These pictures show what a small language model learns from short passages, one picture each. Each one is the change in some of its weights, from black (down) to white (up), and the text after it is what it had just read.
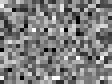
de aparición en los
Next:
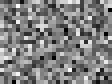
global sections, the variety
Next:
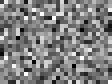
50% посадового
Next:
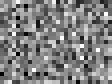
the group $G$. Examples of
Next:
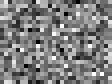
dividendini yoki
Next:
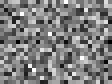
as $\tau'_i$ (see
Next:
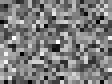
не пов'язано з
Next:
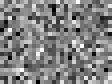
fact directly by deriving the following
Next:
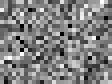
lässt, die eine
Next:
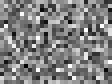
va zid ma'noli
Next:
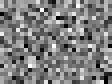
ayollarning siyosiy
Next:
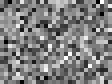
unique solution to the martingale
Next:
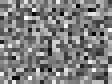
ham qolgan fanlar singari
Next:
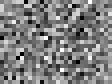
муайян матнда
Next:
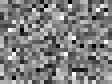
then $G$ contains two cycles
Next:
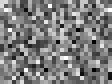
para la toma de decisiones
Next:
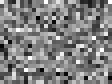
kerak. Maqola
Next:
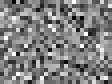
$\tau$ on which the function
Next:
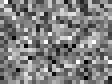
organismo [12]. No caso
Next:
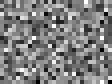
- quantidade de sementes
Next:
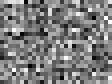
Fock space will be
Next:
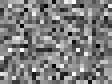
where $W$ is a
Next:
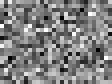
operators or domains in
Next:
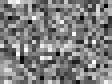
(2023). Application of the
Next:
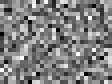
Sinder dans la région de
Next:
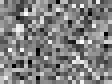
eigenfunction $f$ of
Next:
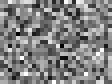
there exists \( C >0 \)
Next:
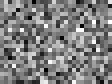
milliy loyiha
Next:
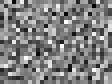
some neighbourhood $\Omega$
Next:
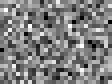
cases is interesting to pass
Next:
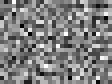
that \begin{align*}
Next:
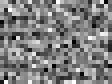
use for non-intrusive
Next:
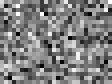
smaller quantity, we see
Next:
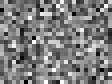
estabelecidas por esta
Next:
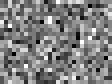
be a triple of integers
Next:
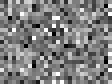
+ \beta T + \gamma
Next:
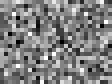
the practical collective
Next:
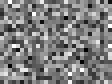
- Menzel, W.
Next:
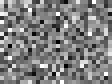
*Los tres mayores
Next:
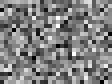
A., Vereykina,
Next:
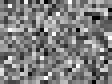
By abusing notation, we will
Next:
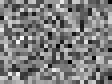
de material 9:30
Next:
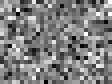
siempre fué de
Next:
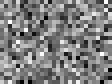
група), де у
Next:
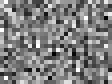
autonomia, valor
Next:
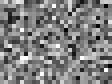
\end{equation} then there exists
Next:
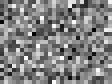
is not enough to reconstruct
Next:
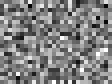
of the form \begin{equation}
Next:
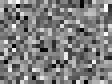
$Z_i$. The sum of
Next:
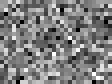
an isomorphism by assumption. Therefore,
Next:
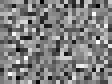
Для понимания
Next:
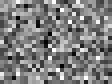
the value $M(1)$ is
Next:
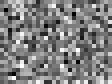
`legal' $z$
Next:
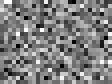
not in a $J$ whose image
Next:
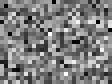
Leonardo Bauer.
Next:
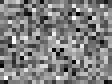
новый уровень,
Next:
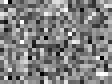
ripple around
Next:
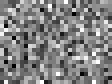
le déterminisme (formes
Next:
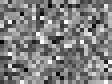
auf, dass Chinesen und
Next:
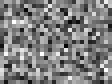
организациями за
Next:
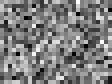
not necessarily different, elements of
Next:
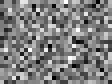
Similarly, by a local
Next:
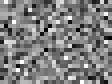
la definición final de
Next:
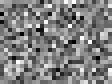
$f$ and $\sigma$ are
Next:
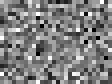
index.} for brevity,
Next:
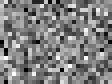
la extranjería de
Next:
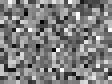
kalau di Bumble
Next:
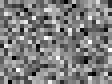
изменение цен,
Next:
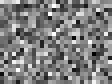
finite element method yields a
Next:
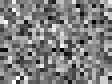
solving problems. Therefore, you
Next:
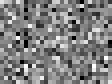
specifics of the subject and
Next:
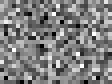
від результатів
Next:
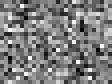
The remaining relations in
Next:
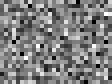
define \begin{equation}
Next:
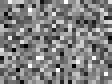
and comparing the result with Definition
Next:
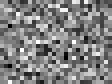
several results have been
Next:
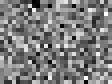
obtained from the weak-limit
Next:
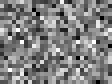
boshqaruvining eng
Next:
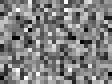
على الشخص
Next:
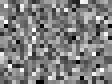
bislang verstanden
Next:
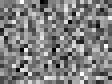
and $5$, we compute the
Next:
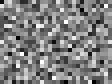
wie beispielsweise die
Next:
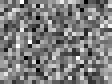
i praktiki.
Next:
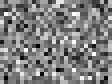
sans nul doute
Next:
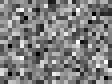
\bar X}| b_{\bar X
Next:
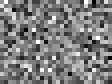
é uma forma eficiente de
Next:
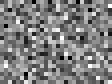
adabiyotlar: 1.
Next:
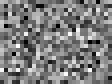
to the moduli space is
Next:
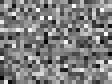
lower horizontal map in
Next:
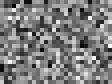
birgalikda yashashga
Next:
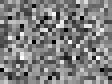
от расчётов на
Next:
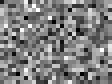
for the experiments presented here
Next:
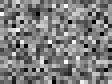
$g$ such that \mr
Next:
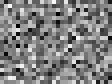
is as volatile as the
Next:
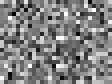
qo'llaringiz bilan
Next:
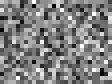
feia 3 anys.
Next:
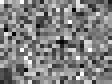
parameter), we define a new metric
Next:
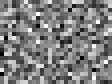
for all \(i,j\in
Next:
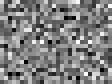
\frac{\partial L_n
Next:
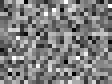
we begin at the root
